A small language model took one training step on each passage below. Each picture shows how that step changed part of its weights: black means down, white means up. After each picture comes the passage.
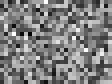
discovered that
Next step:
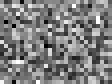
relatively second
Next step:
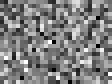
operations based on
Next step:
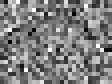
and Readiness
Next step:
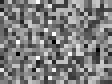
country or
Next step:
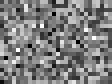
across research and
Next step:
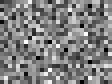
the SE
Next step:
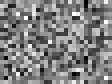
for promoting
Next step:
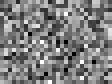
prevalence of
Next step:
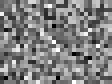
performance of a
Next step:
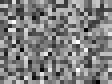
of applications for
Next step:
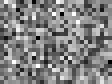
do centro
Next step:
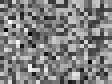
on this basis
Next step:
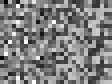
has been approved
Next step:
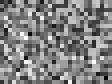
An initial
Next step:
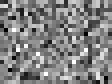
and reliability
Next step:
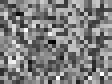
utilization and
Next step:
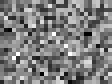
opportunity to
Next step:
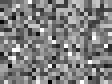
the process of
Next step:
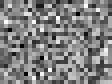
Scores of
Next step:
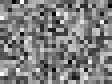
back to the same
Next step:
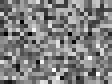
expansion of
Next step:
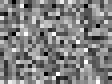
in PTC
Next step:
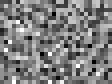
studies were carried
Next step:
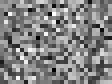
account were those
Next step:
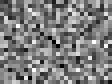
components to
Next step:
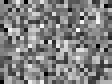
abilities read
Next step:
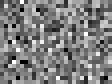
– Good
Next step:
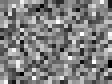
he was found to
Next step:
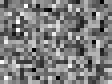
very important? He
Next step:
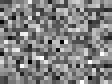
the introduction
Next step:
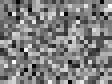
a higher fat
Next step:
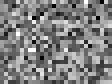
The melting
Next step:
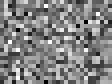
at temp.
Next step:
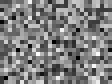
the interactive
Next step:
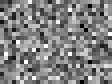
the above three
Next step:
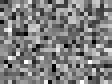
the model's
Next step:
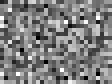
also has some
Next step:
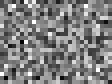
chains: the
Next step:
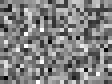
access to the state
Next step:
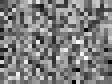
formulation of the
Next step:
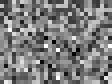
series in the
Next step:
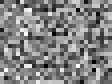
were many such
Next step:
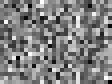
specific factors.
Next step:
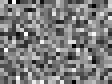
is positive. We
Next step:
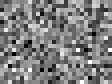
the learning environment.
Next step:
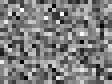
intended to
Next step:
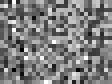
of cables and
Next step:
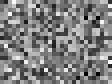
manner with
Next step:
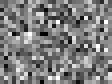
people believe
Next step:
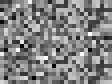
the presence of
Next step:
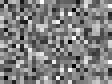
for unstable
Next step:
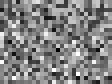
amount of
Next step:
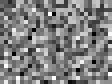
Data was collected
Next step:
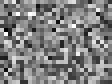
query does
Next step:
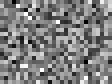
and current density
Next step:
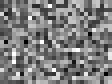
value of equity
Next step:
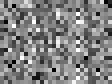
other proteins
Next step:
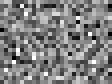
is a product
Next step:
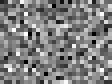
are provided,
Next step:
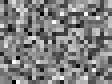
It has been shown
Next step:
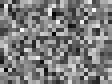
counter ions
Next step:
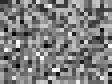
types of
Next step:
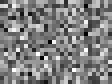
and insurance
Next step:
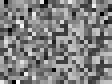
those found in this
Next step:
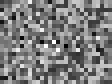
the help of the
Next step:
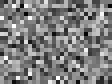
and discovering
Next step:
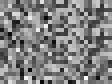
files, group
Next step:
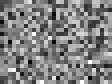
the exact
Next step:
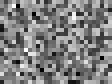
education in Rivers
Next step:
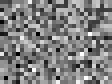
the objective
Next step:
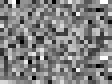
into factors for
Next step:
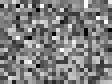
by eleven
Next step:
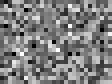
air gap
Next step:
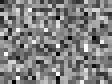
every point on the
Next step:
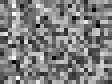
and overall
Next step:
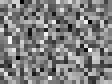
simplified way
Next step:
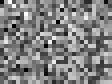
urine samples
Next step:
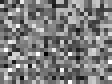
have enabled
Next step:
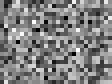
This research determined
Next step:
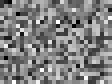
to human serum
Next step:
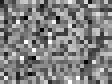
TMD is
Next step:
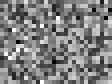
management can help
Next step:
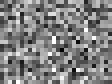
at least 18
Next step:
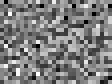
top Au
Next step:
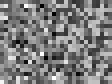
management approach has to
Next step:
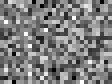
that the class activities
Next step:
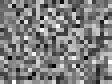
address these complex
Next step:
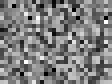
contributor to
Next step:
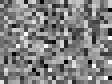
The dominant
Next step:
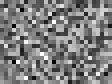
dependence and Figure
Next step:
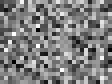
n. adults
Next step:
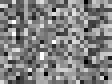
of edges
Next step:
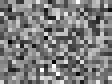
reference number
